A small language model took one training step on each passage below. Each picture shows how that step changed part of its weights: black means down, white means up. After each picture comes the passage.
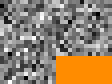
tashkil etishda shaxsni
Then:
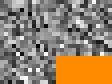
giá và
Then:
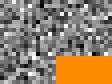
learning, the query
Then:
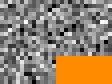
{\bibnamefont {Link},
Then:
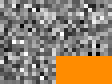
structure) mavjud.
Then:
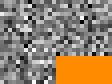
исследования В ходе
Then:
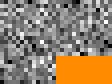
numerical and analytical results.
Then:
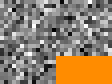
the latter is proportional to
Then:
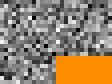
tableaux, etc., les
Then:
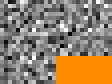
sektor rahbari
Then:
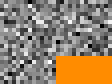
данной статьи —
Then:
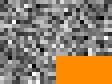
fact, after any given number
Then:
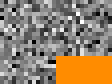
symmetry of the correlation function.
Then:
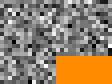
to the displacement
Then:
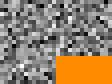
como processo adequado para
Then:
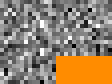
from smaller physical scales and
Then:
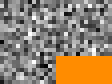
faqat nutq
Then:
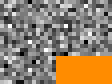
laser cooling of atoms
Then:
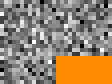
sector, in:
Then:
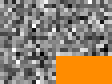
the DC potential of fully
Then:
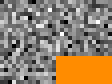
identified amyloid
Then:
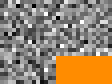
Schematic of rotating
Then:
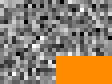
size exclusion, in which
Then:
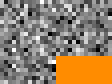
in order to get the transport
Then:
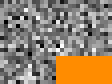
connected subsystems} We
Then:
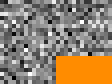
Therefore, additional mechanisms are
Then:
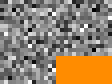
string spacetime has also been studied
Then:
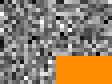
Therefore, investigation of these
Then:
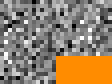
The system negotiates a
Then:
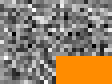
а под системой –
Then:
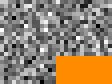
by Bose statistics.
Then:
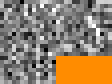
and is given by:
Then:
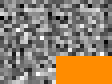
Coherent Emission in
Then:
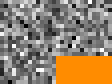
l'économie de
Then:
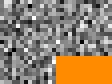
como timidez,
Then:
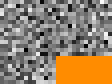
lattice potential, as used in
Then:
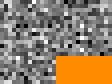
Dans la pratique,
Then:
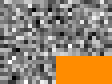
neutrino-neutrino interaction
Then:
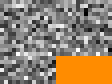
mucho tiempo la
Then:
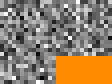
with a timeout condition if
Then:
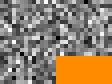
its subsets once
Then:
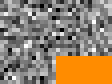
blackbody emission from the
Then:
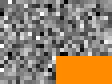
stets die Haltung
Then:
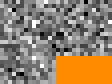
the $b \to s
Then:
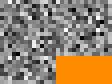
F}}$ variations up to
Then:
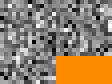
valoración, pues
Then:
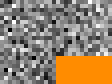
somos receptores
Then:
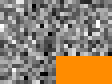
central amplification stage, and
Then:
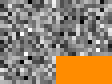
zarurligi haqidagi
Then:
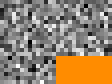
speculation could be related to
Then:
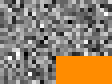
of the observed FQH
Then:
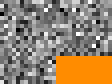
y un broker en el
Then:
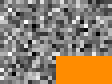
refines this one-dimensional
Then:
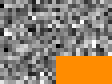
upper limit for use in any
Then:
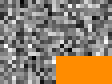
{Strength of
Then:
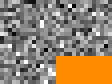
central stars (3.3
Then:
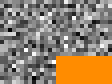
to overcome the
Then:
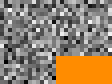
frame to work for some
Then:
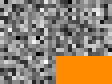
edges of galaxies would fall off
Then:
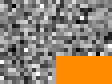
intra-cluster medium pressure
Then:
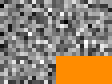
ist (so wie in
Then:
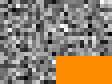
dan kesesuaian
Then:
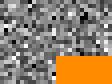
la más baja,
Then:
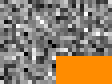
included in the calculations. The
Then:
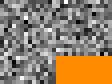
or reverting---based
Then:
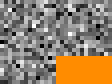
the later epoch are
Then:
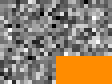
Discrimination in
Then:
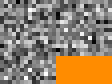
Digital signatures,
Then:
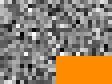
tiene la mejor
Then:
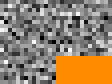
total flux from the 630
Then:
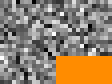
functies doen dan
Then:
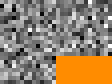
{\em Physica A:
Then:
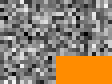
clustering starts with the
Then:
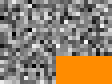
difficulties of optimal
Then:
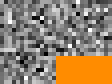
\rangle$ as a function
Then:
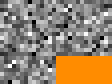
başlık altında
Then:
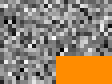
2.3 Physical
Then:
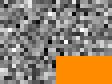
a red triangle, while
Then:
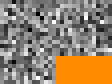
real data, analysts have
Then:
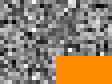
called Greybox
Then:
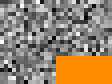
obstruction, as well
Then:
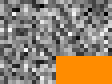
range of thermal or quantum field
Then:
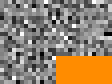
W atom of the double
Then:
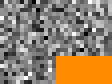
svolgere un
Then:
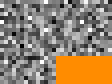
samples with a 1064 nm
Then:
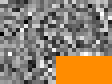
Branşı n
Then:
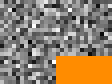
the one-loop level,
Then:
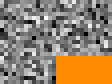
va AR) texnologiyalarini
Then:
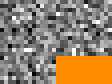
поведения членов
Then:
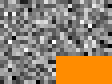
but the density at the
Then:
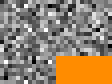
masses above 130 GeV.
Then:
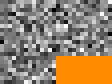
madaniy komponentini
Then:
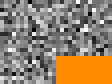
ранг ва шакл
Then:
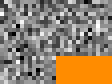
average momentum transfer) in such
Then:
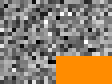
single junction for the same
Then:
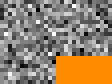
were binned to a
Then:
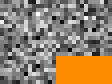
arbitrary dimension, see for instance
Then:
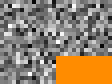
de rios,
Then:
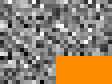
d'accès aux
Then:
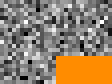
results were recovered using
